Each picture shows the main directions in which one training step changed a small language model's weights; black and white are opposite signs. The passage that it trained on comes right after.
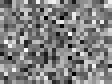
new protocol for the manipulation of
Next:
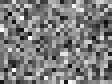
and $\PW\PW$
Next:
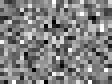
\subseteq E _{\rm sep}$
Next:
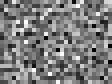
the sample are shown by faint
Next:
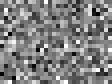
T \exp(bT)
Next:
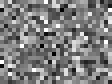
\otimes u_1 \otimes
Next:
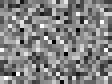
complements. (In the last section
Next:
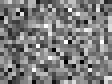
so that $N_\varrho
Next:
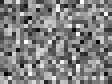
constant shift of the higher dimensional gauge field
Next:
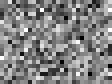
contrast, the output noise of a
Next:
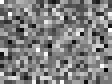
in fusion reactors. It
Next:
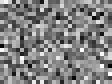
However, we can quench this
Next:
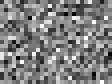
$\Ccal$ the semi conjugate
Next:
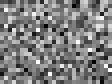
triangulations nor quadrangulations of
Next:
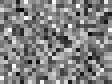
the foregoing topos semantics
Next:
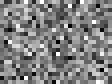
to be explicit here instead of saying
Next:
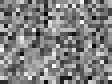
basis reconciliation. Our result that
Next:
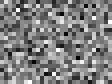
$ &resummed amplitude
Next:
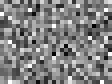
the Dyson equation:
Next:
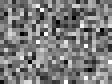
they appear to get closer towards the
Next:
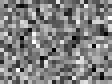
(\ref{vbound}) and
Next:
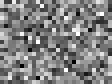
University, } \\ {\it
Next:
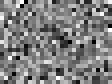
same as those for shaking the
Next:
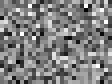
out the associated EM signals of
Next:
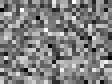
} \to + \infty \quad
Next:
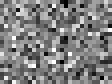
$L_\infty$ denotes the line
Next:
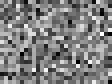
circle equals to the number of ways to
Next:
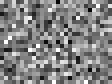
of the real spectral triple data for the
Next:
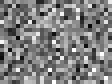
effect of external pressure on the optical response
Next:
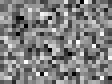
less than 54 vertices exists? \\
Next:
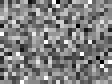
extended to not necessarily commutative modules and
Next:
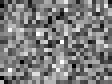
Wald test, a property not
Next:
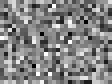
of their geometrical shapes on exact
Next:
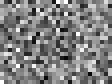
fraction of the missing baryons could be
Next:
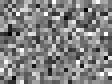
that a relationship between the covariates
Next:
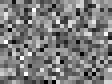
of observational data on resolved galaxies
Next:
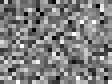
K\"ahler potentials was defined
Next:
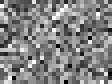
at point D, E in absorber
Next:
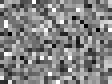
4. move each vertex of the mesh
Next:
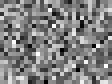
latitude so that only the red
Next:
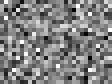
$20$ lines with pattern
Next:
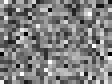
with $\zeta $ denoting any feature
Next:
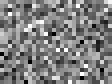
the structure of differential equations to automate
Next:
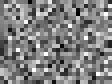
distribution of a spatial phenomenon. For
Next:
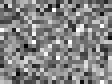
series parallel interval order with its preorder
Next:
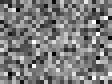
bright in the G-band from the
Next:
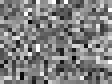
central concern for weak lensing. In
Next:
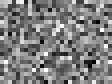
increasing values of the background thickness
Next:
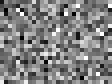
di Bruno formula allows to write
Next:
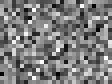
of $SO(K)$, in notation
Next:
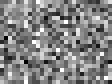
under consideration as follows. Consider
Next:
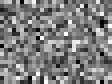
resonances dominate the chaotic dynamics
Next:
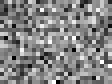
natural to bottom-align two
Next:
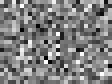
the damping mechanism and to give a more
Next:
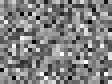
expression (\ref{hd10})
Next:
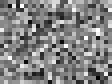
for the applications mentioned above. To our
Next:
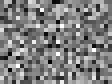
particle-hole continuum. Let us
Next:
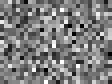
marked points in the moduli space
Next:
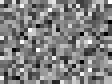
the equilibrium $CO_2$
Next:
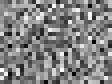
handle the last term in the
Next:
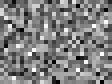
the estimator is established in Theorem 3 of
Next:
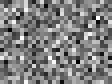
is likely to have the collected
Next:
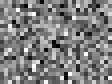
described, the sources of this theoretical
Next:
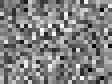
and Cotton tensor will work together
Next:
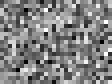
and only if $h_n
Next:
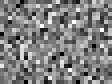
$\phi \phi$ and
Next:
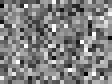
subintervals of length $V$
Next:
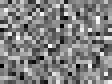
point classes in the different spaces. Lemma
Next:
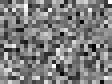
have knowledge of such distribution function. In
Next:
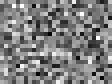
splits). To the best of
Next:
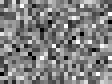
the rate within a $D$-dimensional
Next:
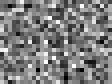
directly, since clients interact with
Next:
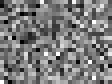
were interspersed with periods of
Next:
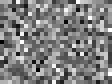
were the input functions considered in
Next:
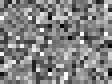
Then, in $\Gamma$,
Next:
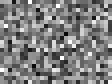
mostly dependent in real life. The
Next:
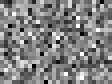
metric components and their derivatives as
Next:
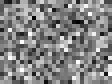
be covered by finitely many maps,
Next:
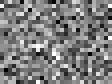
color octet state (this
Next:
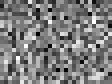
logical tensor is projected via an independent
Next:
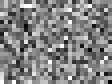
with (\ref{eq22}) implies
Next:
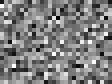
S. Pyon, K.
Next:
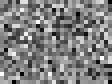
< n \leq d}
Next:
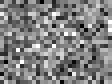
in the intraband component. On
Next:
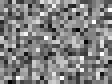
obtain an optimal convergence order.
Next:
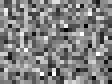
however the methods we have discussed can be
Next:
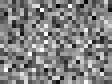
they are able to topologically
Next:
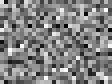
couples detailed in Example
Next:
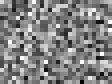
was quantified as an integer value
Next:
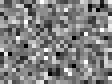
as \begin{align}
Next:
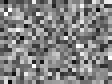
simplified Hamiltonian that captures the physics
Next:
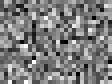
submersion with connected fibers and
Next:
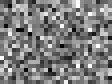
find a mean offset of
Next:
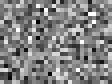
pattern. Following experimental trials,
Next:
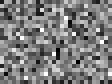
surface Euler equations in irrotational
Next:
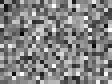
operator product expansion to the order $\langle
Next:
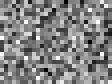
signal processing algorithms in different languages
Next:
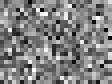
restriction sequence \[ \xymatrix{ 0
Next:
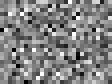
during main and recovery phases and these
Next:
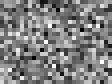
and sufficient condition for such a construction is
